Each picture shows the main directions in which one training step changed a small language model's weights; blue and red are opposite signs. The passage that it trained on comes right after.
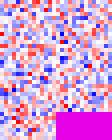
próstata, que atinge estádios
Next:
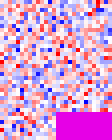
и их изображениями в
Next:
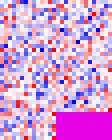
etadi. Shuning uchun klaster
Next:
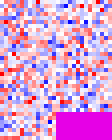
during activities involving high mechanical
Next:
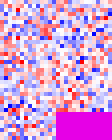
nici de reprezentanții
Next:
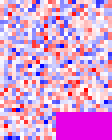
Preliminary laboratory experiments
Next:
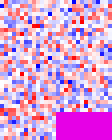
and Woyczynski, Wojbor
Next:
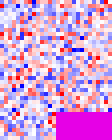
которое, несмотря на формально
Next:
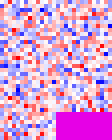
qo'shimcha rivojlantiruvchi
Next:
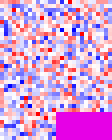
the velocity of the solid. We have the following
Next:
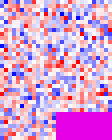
Це частково пояснює
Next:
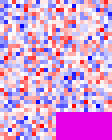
\beq{eq:WatGL} \forall
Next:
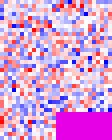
se afastar de um precedente
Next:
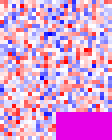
of $X$ may not be strictly below 2
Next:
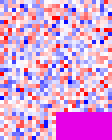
and $Z_q$ is generated as a space
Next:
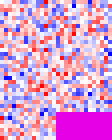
bo'lgan musiqiy asar
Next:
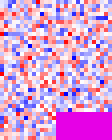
F.; HOFFMAN, E.
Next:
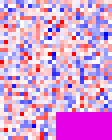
the periodic orbit of (19)–(20)
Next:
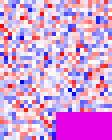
dislocare, dotare,
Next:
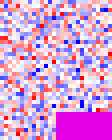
есть необходимые устройства
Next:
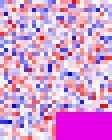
mechanism. Since user $i$ does
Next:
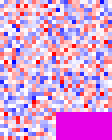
численного и структурного
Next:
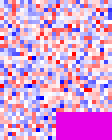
y Hunsaker¹⁹), como son
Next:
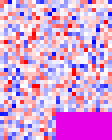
з ООП у суспільство.
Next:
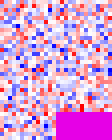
$ and Zamolodchikov algebra}
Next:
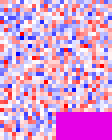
is formulated in a generalized radial geometry
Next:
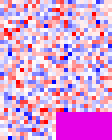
más cercano — escuela,
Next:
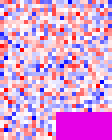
Шундай, инсон ўз
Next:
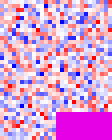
derive the following equation \begin{equation}
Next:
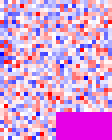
a suitable ring $\Lambda$ he defines a torsion
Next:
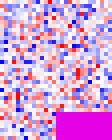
отримано авторами
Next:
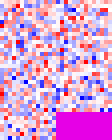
factor to the utilization does shed some light
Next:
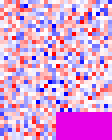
exercise. \begin{lemma}
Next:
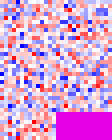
ago, the first author introduced the generalized
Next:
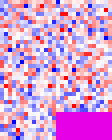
tool used in the proof of these results is
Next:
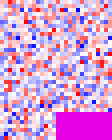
“3 V” (volumen,
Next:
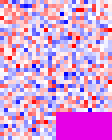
be computed by \begin{align} M &=
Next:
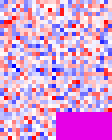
just the $\Upsilon_k$ in
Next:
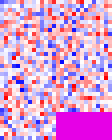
map $\act$ on the base manifolds of the
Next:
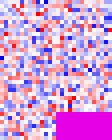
$\bj$ (respectively, $\bj
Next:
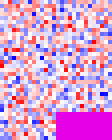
или нерегулярное
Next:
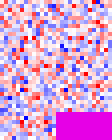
we have no boundary integral that might have resulted from
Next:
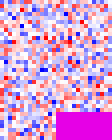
a Vandermonde's matrix $p\times
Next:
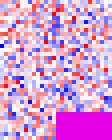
и конструкторская деятельность,
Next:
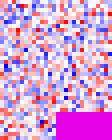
Lemma \ref{lem:sieve} with
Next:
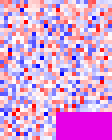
национального университета имени
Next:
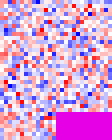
прибуток підприємств.
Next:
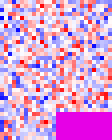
aucun contact culturel ou politique
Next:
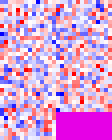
aplicando un método rigurosamente
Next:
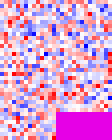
| \le \sup_{hz \not
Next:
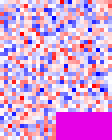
Let $B'$ be a small thickening
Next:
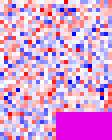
eigenen Organisation einzugehen.
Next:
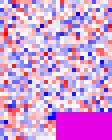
вищої освіти зможуть
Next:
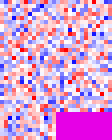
Q \stackrel{\cong}{\rightarrow} H^*$ given
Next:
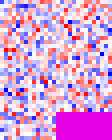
shows that $G$ has no subgraph homeomorphic
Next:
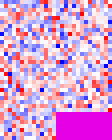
and $(\lambda_2,\lambda_1)$ represent
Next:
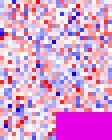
را مطرح کرد:
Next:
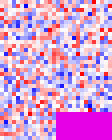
Figura 2.6. Diagrama del
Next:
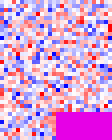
is trivial. Theorem 0.1 on birational
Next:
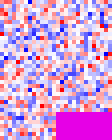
| Err | CV | Err |
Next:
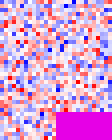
N$ and $\sigma \in G$, then
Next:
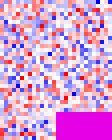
чтобы встроиться в новую
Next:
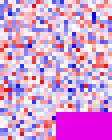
significativo para todos los niveles
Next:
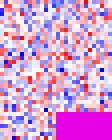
; « Employee Satisfaction
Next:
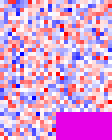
the Tur‡n-Kubilius
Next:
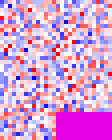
to red spot. *Digestive
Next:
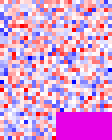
και ξενάγηση
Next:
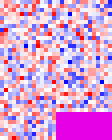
«клуб по интересам»
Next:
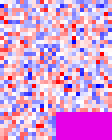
**Definition 3.2.** We shall say
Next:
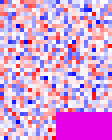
Ayrıca İslami
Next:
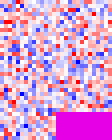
a continuity theorem in both the variables $k$ and
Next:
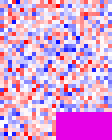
solutions using a hybrid of the ST method
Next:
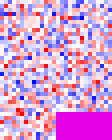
teknik ini tidak dapat secara langsung
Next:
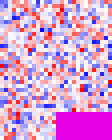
\boldsymbol{y}\right\|_\infty \
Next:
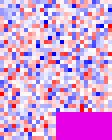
таълим олувчилар
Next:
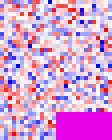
«Про вищу освіту»
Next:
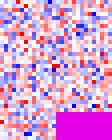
where the structure of the weight matrix $W$ is
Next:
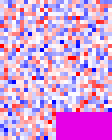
will have significant impacts on the closed-loop
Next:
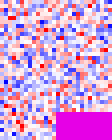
fueron neutros.⁵ Por lo tanto,
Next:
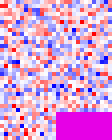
We know that a hereditary algebra of Euclidean
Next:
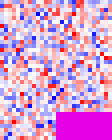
pivot motion can stabilise the
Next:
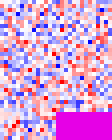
nafar yorqin yulduzlari
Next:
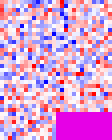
voltada exclusivamente ao
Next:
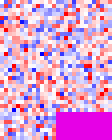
of computer aided multimedia
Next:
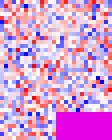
theorem 4.4. we prove that in characteristic
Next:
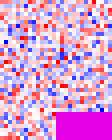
сталого розвитку (ЦСР) 11
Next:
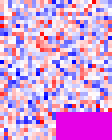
подхода. Следует
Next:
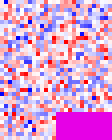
nusxasi ustida sintaktik
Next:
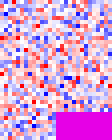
форм синтаксической связи
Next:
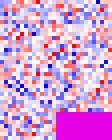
guerra acreditados ante las
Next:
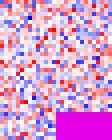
amplo que inclui: higiene,
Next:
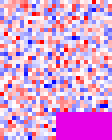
C}^p(G) \subseteq {\cal
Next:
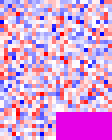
space, tangent cones and spaces of directions all
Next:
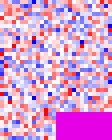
a parametrization of the curve \begin{align*}
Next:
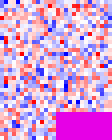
responsible for his autonomy and improvement of
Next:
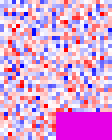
și Germania. Ansamblul
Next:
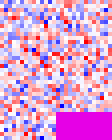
\node [draw, circle, inner sep =
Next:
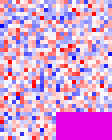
compensation for the risk of $X$
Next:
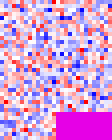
beradi. Biroq, mazkur
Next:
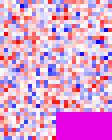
$\text{d} A = \lambda $,
